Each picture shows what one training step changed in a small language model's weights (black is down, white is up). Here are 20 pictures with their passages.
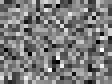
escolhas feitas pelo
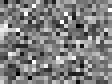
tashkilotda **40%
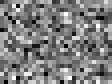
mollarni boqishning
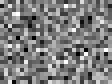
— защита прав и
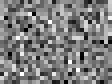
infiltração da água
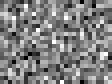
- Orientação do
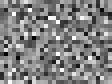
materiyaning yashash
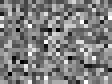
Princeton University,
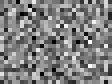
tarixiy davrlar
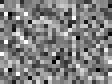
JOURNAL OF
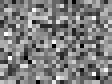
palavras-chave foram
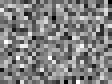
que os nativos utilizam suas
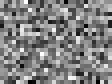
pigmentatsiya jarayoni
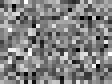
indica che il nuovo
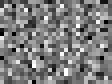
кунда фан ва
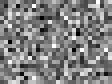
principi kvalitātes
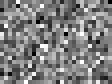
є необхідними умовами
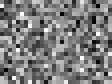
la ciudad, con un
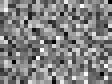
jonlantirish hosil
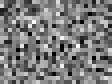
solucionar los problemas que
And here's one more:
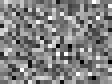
asma bronquial y
